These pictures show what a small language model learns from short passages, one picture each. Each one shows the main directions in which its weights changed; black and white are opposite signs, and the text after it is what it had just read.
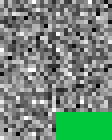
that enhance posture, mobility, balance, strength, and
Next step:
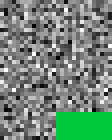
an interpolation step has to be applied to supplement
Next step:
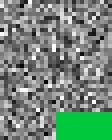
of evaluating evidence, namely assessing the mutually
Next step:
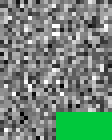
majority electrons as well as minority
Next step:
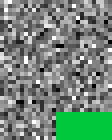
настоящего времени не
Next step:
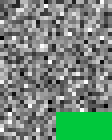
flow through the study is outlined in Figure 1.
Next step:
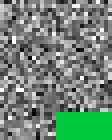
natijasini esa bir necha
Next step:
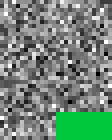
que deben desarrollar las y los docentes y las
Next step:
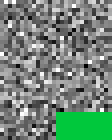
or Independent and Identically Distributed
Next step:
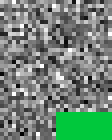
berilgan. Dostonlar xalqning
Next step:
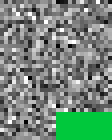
ss x ss 1 - 2 Years
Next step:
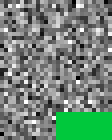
kattadir. Shuni e'tiborga
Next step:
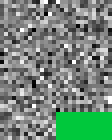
$x_f$ are too small, and if it
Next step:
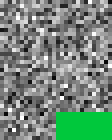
sirtlar o'ramalarining
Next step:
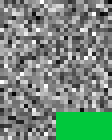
the proposed \textit{EarlyReasoning
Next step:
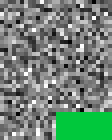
Q2,Q17; security by Q5,
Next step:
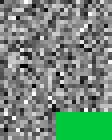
< 0.01$; Table 1) but remained low
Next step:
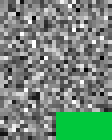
shaxsiy xavfsizligi va
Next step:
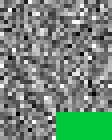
session is to inspire participants to display their
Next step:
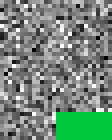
position data of the vehicles only from its observation data
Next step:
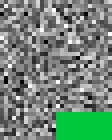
O. Afanaseva rivojlanayotgan
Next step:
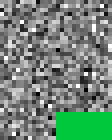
kehidupan sehari-hari
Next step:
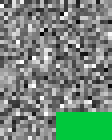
nazaridan notiqlik o'ziga
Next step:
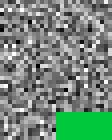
positions, based on which the phonon frequencies,
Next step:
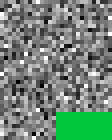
qonun-qoidalari bilan tabiat
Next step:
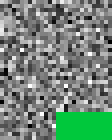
*Caleidoscopio* (1979) o
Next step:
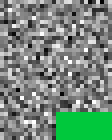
l^\prime+l^{ \prime\prime}=
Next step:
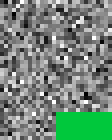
A geodiversidade permite acompanhar como
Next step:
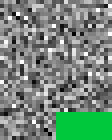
atrocity crimes within the thresholds of
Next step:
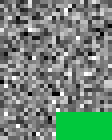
and for single-photon ($m=1$)
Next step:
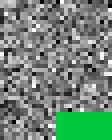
concepts of Balance of Nature,
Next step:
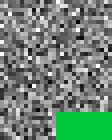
cannot be efficiently simulated classically. We explore schemes
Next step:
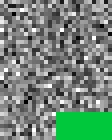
the network, i.e. storage, platforms,
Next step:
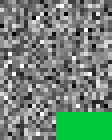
identified first as external users} of that same user in the
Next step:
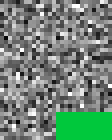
to years;][]{Stalin04,
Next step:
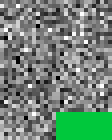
transformação digital no sistema financeiro chamado
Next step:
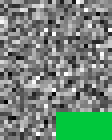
target. Given a context window of length $t$
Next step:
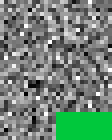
)}\right|\right] \nonumber\\ &&-
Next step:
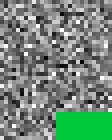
geografik turlari ma'-lum.
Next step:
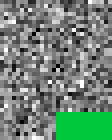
*Energy Storage and Flexibility in the European
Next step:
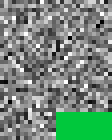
We are grateful to all the study participants and members
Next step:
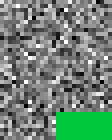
[6]. Nanoencapsulation with chitosan
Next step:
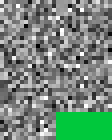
they are superposed. Suppose that the photon from
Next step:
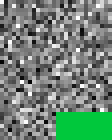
санъат асарларининг
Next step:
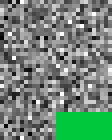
10 cm y borramiento al 100%. Se
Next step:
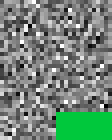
induces occultations of stellar light when observed from
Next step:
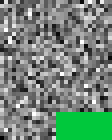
programme offerings and highlight the need to make the
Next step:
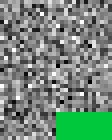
dB better than the phase detection counterpart).
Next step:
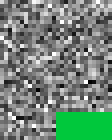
Datar adanya pengaruh sebesar
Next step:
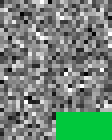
definido por el caos que pretende ser
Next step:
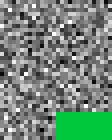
with single parameter $\epsilon$ in Ref.
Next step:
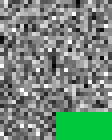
الاتصالات بالمدينة (سلكية –
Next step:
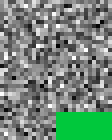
localization in Weyl semimetals, using
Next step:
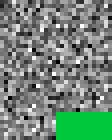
eventually find that $\psi_0$ and
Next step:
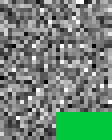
checkpoints, and job identifiers, and
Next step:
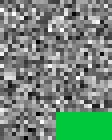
entitled "Alliées" (Engl.
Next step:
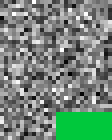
1. Belozеров S.A.
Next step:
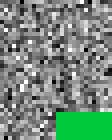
proportional to the Q-factor of the resonance
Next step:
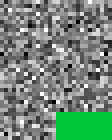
decisions, and other numerous works. In the innovative
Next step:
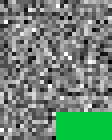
quantum state $\xi_1$ given by
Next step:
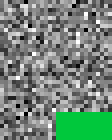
refinement compared with a simple multiplication by 2. The
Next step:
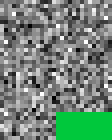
transformation is always underway and always vulnerable to
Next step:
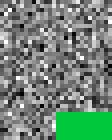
cuyo sentido fue bien elucidado por
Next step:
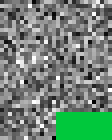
Azerbaijan and will contribute to the use of
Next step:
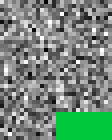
hacia la disciplina académica de Educación
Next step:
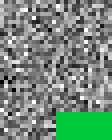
the same for both subsystems. In this case,
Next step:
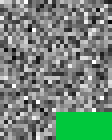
as idéias externas e os elementos de
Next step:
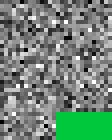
through the stretching of (filtered) vortex
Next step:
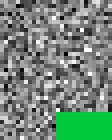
along the coordinates ϑ_1 , ϑ_2
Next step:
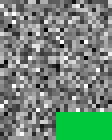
are as follows: Arak, Shahzand,
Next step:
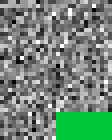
thermal collectors for seasonal heat storage.
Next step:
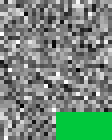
the institutions supporting this work. We also acknowledge
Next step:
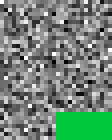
in the Moscow region, Russia.
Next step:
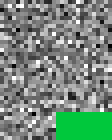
bertentangan dengan terminologi, dan
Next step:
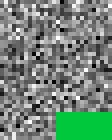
insight, one must look in detail at the distribution of
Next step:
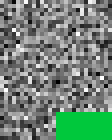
equation as that of canonical scalar field driven
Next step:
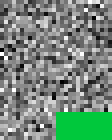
can rotate the second magnet out of the initial state
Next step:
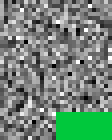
діяльність, спрямована на
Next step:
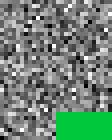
main concepts related to detection and treatment of faults in
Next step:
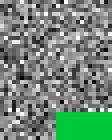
In a quantum liquid, this process occurs along the
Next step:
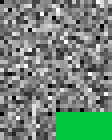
[4] and spline have also been used for
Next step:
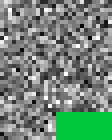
twenty key-phrases); analyze if
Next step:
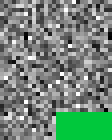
must be replaced. 3. Surface staining
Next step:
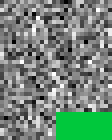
work focuses on calculation of delay of each link connected in
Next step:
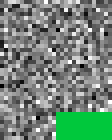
5. Электрон манба:
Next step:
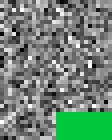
Fransua Rablening hissasi
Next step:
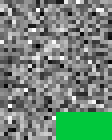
script-level parameters which might apply no matter where
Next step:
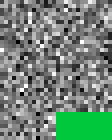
It has been shown that at the lowest impact energy
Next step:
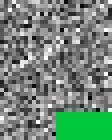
The authors are responsible for the content and quality of the
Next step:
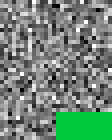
not as important as timely payments and credit
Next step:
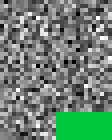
making it a candidate for quantum electrodynamics
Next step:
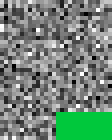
data into unknown classes that were not present in the training
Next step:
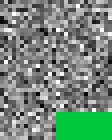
Makarova L.V. et al.
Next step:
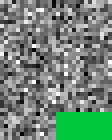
al problema propuesto por el investigador En la
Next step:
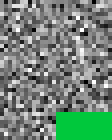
восстановлению песчаных
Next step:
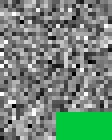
ефірі, тому це можна
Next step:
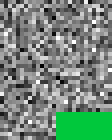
of Ukraine (Kyiv)
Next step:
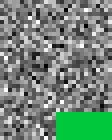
locate a trust based Cloud character probability model
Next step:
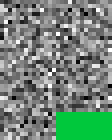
quantum Hall effect (FQHE) arises due
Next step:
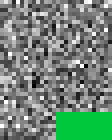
by invasion of the biliary tree,
